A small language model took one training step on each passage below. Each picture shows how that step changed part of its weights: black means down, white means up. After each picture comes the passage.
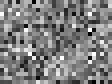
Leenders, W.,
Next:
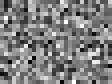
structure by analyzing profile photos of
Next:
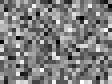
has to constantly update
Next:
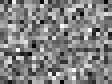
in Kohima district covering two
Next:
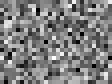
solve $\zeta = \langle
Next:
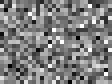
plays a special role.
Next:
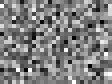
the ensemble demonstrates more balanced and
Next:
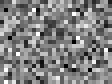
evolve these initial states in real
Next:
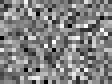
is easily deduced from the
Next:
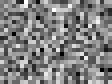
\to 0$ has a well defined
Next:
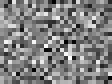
$\exp(-N)$, implying that
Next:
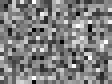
are shown in Fig. 5. In
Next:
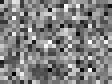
be would have been completed if we
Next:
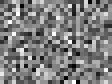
Now we compare the gradients of
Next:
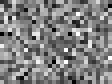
content arising from the growth condition of very
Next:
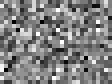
the parameter values of a detectable change
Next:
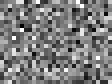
\equiv A_{\rm V} /
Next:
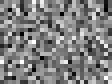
this section we introduce MFGs
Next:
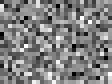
and the host. Although all the features
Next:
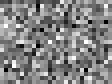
some boats fished but
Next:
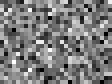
E and F) of mice.
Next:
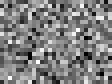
is to adapt reference texts
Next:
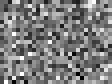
introduced by strong gravitational lensing can
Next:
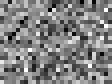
of motion for $z(\tau)$
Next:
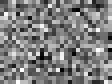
trajectories were launched at
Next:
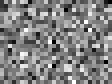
are injective for $0 \le i
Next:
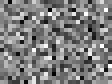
of galaxies located close to but not within
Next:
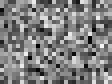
UCP to AC is a little
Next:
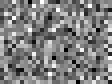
we have: \begin{gather*}
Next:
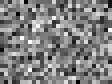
rate for annual data
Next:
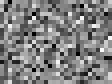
to the son of Lord
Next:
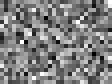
solutions of low-energy heterotic string
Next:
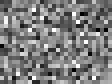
resistance in sorghum.
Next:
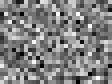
\begin{multline} (\dot
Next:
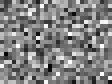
an American football
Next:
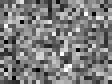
is accessible and fulfills
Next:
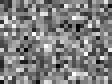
measures if some deviations are detected.
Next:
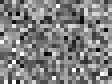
1}$ and a homotopy
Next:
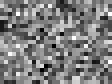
union of the selected cubes of
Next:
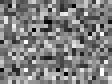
sequestration beyond the energy sector,
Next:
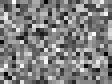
curves were obtained by using laser particle size
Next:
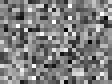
target field, such as dynamic range limitations
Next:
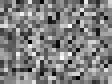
Digg with the help of
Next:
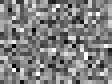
$E$, we expect both
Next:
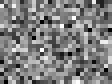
the lack of overlapping support of
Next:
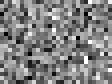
be an arbitrary regular diffusion living on
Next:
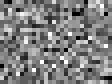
lemma. \sssbegin[(The
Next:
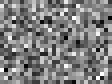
the particles, with particular attention to those
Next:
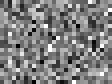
five 862 specimens, three fail
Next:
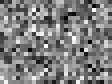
unsensitive to the number of
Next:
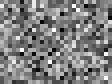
the above three L1-type formulas
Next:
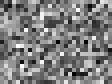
filtered out with increasingly higher
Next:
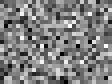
and group (Al-Faris et
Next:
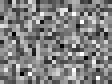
from a floating catalyst
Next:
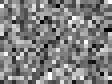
the special fiber in the superspecial point
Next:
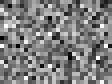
though the naive expectation based on
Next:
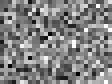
proved via successive lemmas
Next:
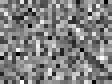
the ATLASPix3
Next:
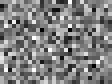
result opens new possibilities for
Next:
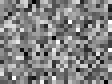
j \neq k } }
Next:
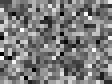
multiple regression and correlation analyses to determine the
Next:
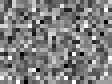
from which several unique continuation properties can
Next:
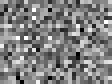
with dilute alkali
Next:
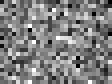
on we fix a countable basis
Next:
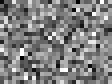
system of $n$ qubits and
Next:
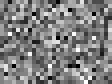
to completed generations.
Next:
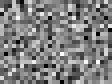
A preliminary FSS analysis shows the
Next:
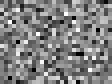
We assume 4 different density profiles for the
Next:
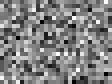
the external reader for both communication and energy
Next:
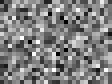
processes. These techniques have evaluated the effects
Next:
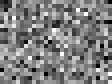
relationship between the Willmore functional of
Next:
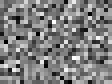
to confirm that foreign language teaching
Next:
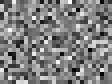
in radio selected quasars is about
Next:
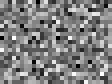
a $\theta$-term, the effective
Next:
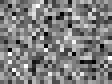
side of the transformer, a sphere
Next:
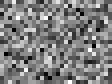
AF order is destroyed
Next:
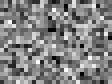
such that $|\Omega_1 \Delta
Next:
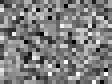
design; gm over ID;
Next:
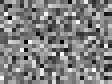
The second definition has the virtue that
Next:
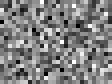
output, Eq.~(\ref{key}),
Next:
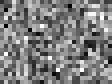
model structure on the category of
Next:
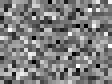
as convenient to make calculations with the symbol
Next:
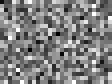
different species of vertex $i$ while
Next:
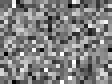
CP conserving MSSM framework
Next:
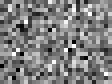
let $K\ge 1$
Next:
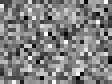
and a reduced risk of heart disease
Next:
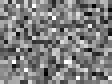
of $x(0)$ satisfies
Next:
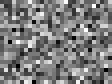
two adjacent dots. The key point
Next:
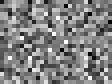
classes. Moreover, we proved that the
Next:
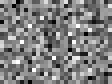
Tokyo} \centerline
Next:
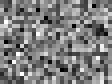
similar evolutionary and environmental behavior
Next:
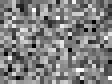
show the full numerical result for
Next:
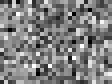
Emotional Labor They
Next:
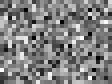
acceptable scientific standard. Version
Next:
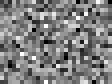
are no horizontal corridors between
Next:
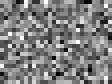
\R^\xdim \times
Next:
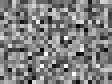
out in this paper. Recently,
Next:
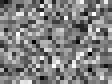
Sociol. Rev.* 32,
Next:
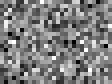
-\langle S_M({\sf
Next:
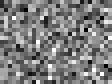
proposes design and investigates of
